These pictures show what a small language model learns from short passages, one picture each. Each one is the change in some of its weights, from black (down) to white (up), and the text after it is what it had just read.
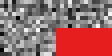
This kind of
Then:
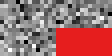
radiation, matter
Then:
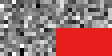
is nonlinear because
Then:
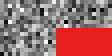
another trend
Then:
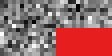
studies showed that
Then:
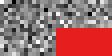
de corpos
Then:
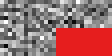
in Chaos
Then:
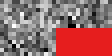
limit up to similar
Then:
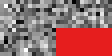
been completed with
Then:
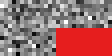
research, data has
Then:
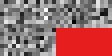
period is not known
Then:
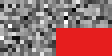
bilan teng
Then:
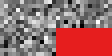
enhance the
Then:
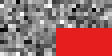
current density ${\bf
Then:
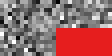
compared two different
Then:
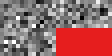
pulses in
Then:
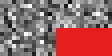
especificação e
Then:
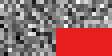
financial performance
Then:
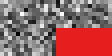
- yirik
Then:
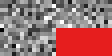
\cdot s)
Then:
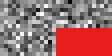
contra o
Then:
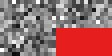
state to exist,
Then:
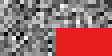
several times, no
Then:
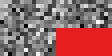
processing 2D
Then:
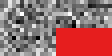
evident from
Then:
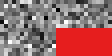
University, for
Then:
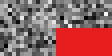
followed by
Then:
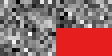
with the observed
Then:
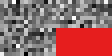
$Y$ with
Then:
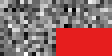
good PSD
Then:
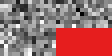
particle density, the
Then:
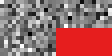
que procura
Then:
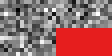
fluid and obtain
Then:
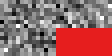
function for the line
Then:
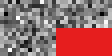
of these models with
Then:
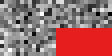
threshold, and the
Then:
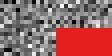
during rapid
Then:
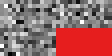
been also proposed as
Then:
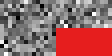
meant a material
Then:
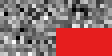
The scalar sum
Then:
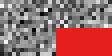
territory of
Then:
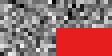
Even this
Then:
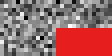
flux ${\cal
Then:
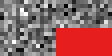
{Fixed points
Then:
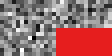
the student and
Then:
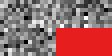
flow control.
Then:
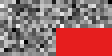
proper ground state
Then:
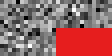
fit with the model
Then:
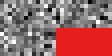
adding the
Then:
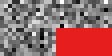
capacity. The
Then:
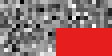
are made publicly
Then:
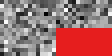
location of a
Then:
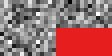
this perspective
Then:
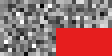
of amorphous
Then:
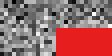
cavities of
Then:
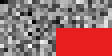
of faith and
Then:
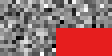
рыб и
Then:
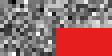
community agreed
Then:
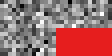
mechanics brings
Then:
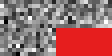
are consider to have
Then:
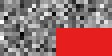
computer code
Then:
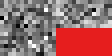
reports that
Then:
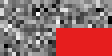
aracın o
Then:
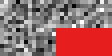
the column densities
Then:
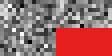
is the normalized
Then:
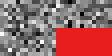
on a single image
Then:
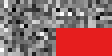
that these definitions
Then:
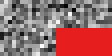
the connections
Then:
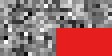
summarized in
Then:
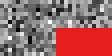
to determine the role
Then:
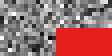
enough: most
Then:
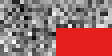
analysis of the
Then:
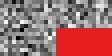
limits are
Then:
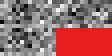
field operators
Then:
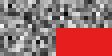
бу омил
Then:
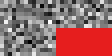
for efficient
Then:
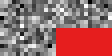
and we identified the
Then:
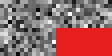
to assess the
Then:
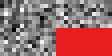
ler: em
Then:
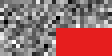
and display the
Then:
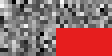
: An environmentally
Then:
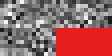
{\it local}
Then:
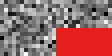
to globalization and
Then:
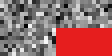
network supports
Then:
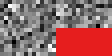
For the cores
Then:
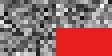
use a linear
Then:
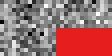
fields typically
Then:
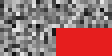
como es bien
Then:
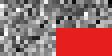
be consist with the
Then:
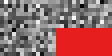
1st edition
